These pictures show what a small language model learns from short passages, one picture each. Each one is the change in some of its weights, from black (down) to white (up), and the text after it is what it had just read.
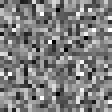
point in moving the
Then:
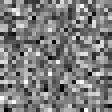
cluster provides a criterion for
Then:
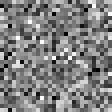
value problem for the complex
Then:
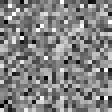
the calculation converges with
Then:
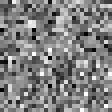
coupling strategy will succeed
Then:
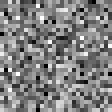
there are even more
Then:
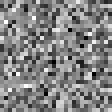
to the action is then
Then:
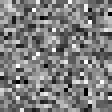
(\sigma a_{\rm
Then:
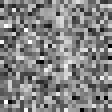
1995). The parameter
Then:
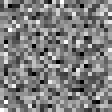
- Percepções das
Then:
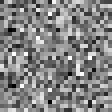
Veronese surfaces is
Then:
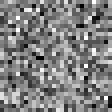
this is not explored
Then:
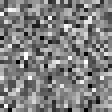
all houses to
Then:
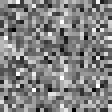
Res. Math.
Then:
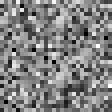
the energy difference between the
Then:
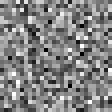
all the information, we
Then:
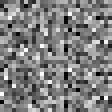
with time get the largest
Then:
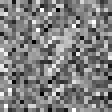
$f$ is
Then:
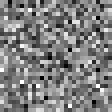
это граф,
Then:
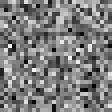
orientation and family income
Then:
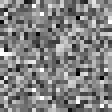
transitive model of
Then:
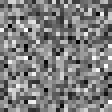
calculated by the formula
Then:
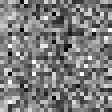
by applying the methods of
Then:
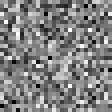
RFs to
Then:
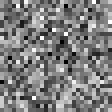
is energetically
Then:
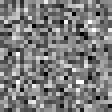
techniques without understanding,'' the
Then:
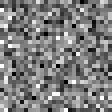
$e$ for electrons
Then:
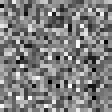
point sinks on an
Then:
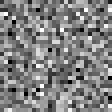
South East
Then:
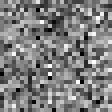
as global minima
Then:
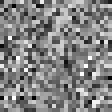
The result is the
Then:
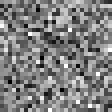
walk whose one step
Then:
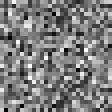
should be observed around the
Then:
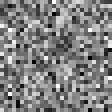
images yielded by
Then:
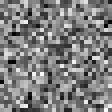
B Richter,
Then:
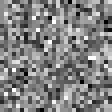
permutation of the points
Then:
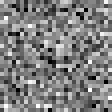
| TABLE
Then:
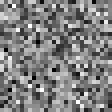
uchun maktabning
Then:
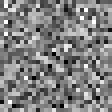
and enables us to
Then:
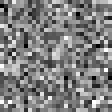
note that this is in
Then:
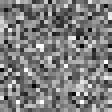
scenario generation are relevant
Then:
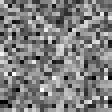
first and second generation of
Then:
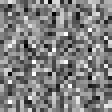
distribution of the cell
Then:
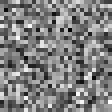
interaction coefficient is larger than
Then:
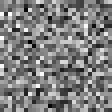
motor can be
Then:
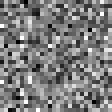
проведены для
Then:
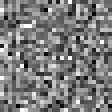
an entangled state
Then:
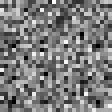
is referred to as a
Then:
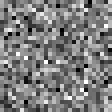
+ h \bfb
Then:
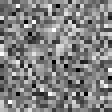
three-point function.
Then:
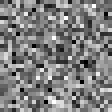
: p \nmid
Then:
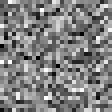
comunidade e ao
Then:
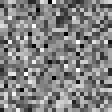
shows the objective-function
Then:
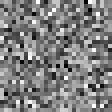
$C$). By symmetry
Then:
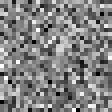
$M$ is a
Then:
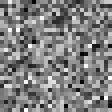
are the following known
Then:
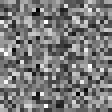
os técnicos
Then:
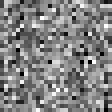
(\bibinfo {year}
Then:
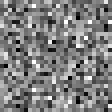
specific type of distance that
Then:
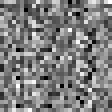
boundedness of weak solutions
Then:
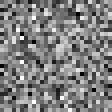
the denominator of
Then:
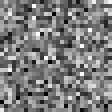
of such schemes far
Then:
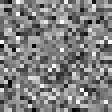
$\delta p_{\rm
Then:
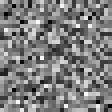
bergerak dari
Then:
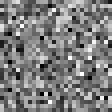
denote the Riemannian curvature tensor
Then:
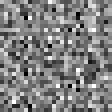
health on the
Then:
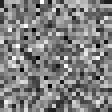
Since we are considering the
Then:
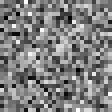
Meanwhile, from
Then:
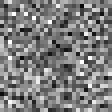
holes ($r_+
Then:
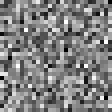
from the pulsar
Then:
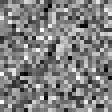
Spannende am
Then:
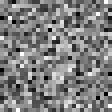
state, and the most
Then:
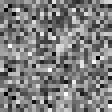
problem. For time
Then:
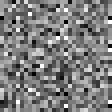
1 and 4). With
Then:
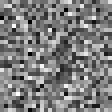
satın alma
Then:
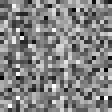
the guiding potential depth
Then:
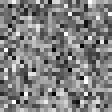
approximations to the different
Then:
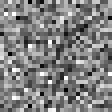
already illustrated by the
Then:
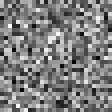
\item Lorsque
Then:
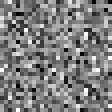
different from 0,
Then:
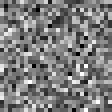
diagram is influenced by
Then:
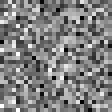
stated, the random
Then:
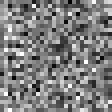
of Environmental and
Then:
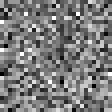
(DSc), professor
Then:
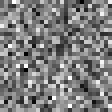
розвиток і
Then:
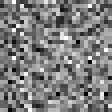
системы факторов
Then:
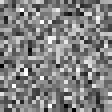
\in \irr
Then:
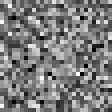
a homotopy
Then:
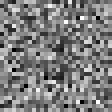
and feeddown
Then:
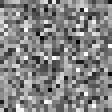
was made more recently by
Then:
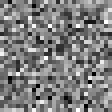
menjadi bahasa
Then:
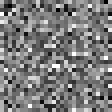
$\mu $, at least
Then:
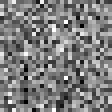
solutions in this nonlocal
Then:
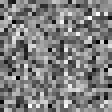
and the length scale
